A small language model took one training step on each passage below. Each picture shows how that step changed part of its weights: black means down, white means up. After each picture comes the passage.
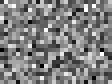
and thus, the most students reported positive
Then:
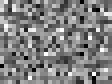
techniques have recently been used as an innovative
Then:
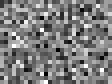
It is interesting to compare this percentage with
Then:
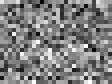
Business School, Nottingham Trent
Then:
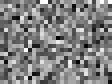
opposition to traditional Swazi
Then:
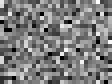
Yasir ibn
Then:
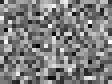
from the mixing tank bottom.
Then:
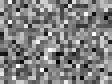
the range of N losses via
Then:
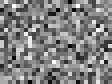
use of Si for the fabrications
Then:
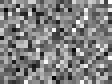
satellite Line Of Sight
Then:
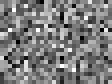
utilization in pesticide formulations.
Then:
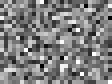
behaviour of 3D woven
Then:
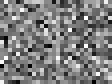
should therefore create opportunities for themselves by creating
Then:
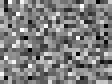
and seminars “Practical
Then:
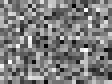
et al. [12]. Their system
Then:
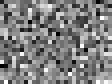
to ensure public safety, increase confidence in
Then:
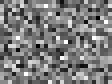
domains, demonstrating that there are different
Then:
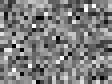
current without trapping effects while, the
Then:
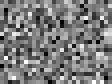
acceptable for making good quality concrete,
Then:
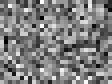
ownership when objects are digitized.
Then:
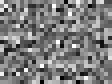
Regency, Papua.
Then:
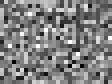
a single channel. Since the motor
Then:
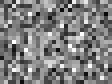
the graph as well the table
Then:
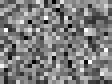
without it dangerous local processes would
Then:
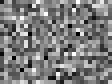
cartridge. α
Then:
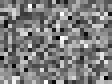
100 mL volumetric flask.
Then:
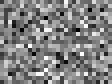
was obtained from all subjects involved in the
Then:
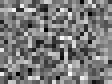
[14] used in this study.
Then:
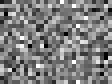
graphs illustrating the highest and lowest accuracy
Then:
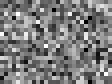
settlements, regional place names and
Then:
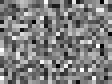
The application for the voting organizer
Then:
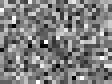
Subsequent passes led to smaller
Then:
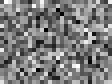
[15] designed a fuzzy multiple dependent
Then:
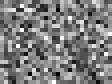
film from this study is shown to possess
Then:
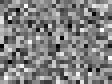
is the highest possible entropy,
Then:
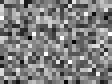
the basis for funding from the Federal
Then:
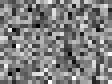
patient is most likely suffering from
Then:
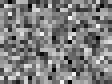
2021). Among others, Alvin
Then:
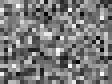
in the country. The main objectives of
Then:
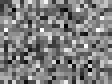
as the sorption capacity of Cr
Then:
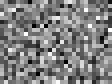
Eisenberger, R.,
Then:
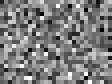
been reported by many researchers [23].
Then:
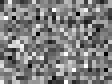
(DFG) ¹. The
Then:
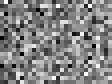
cause cold side outlet temperature variations,
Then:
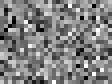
draw conclusions, and make a presentation on
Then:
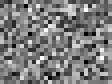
coli* E. coli is
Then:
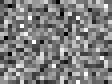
classifier achieved the highest classification accuracy of
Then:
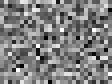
that don't have a significant impact at
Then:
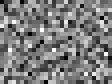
sentiment: "I was never
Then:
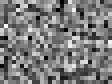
mobile robot. The wheeled mobile
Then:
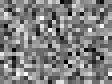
are major bottlenecks in
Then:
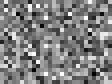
of citizen science, through projects such
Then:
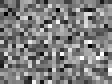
fact, this paper employs
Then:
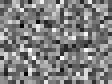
progress steps thereafter.
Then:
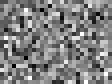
examined syntactic means used in scientific
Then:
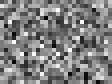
distortion (THD) was less
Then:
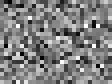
idea that many great minds will think
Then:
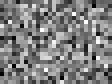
an optimum mesh. Many AMR
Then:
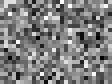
for inhibiting gram-positive and
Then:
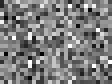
In particular, in relations with the countries
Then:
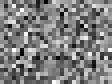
conflict of interest No competing financial interests
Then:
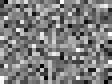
by the area of each zone. The
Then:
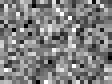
Czech University of Life Sciences
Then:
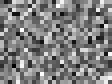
connection 33.3% and Dial
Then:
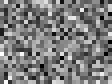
retained the name *S.
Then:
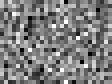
faces the nut) *see
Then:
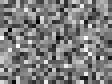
well over 100 films annually, including
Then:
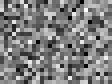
the Planck relation, the
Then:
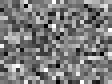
context. This is consistent with previous studies
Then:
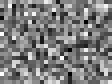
to businesses. In other words, it
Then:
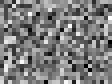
the ratio of 1:2
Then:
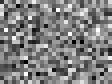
social changes on the abundance and timing
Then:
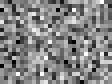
fractional derivative, this paper provides
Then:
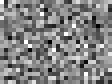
19-30 support sexual education,
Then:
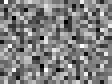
it is quite clear that it is not
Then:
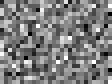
4.2 Analysis of the measurement model
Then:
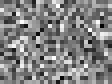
of sea ice and Snow
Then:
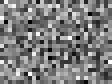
and industries, for example, in the
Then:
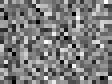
mechanism of TOCN/SA composite is
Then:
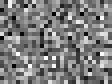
Line-up of more than 70
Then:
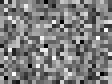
doctoral examination in economics was
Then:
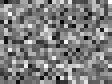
Manager Goal 1-17
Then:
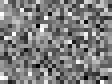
rest on three popular methods, namely,
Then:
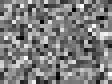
of chitosan in that area
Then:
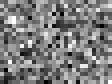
these gaps. Four residents
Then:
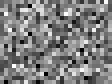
2 mm spacer. To maintain
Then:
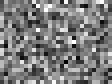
of 0.994 during the validation
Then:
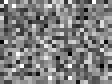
for islamic commercial banks which are
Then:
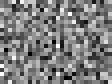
completeness, etc.), which
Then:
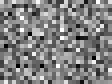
\in I^\ell}
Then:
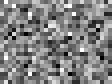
we see the MNIST plots.
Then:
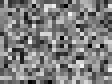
Example of the selection point method application
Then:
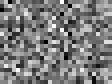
Seeing that professions have become
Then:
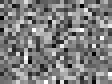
parameter of each macroblock is not
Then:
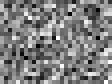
above all others and approach student support from
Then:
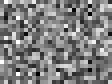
state of MB in Pakistan.
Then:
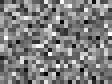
and found that they were different from each
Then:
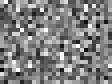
Salaree, M. M.
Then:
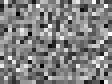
1000 from standard normal, standard
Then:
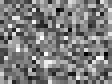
of the Navoi region represent
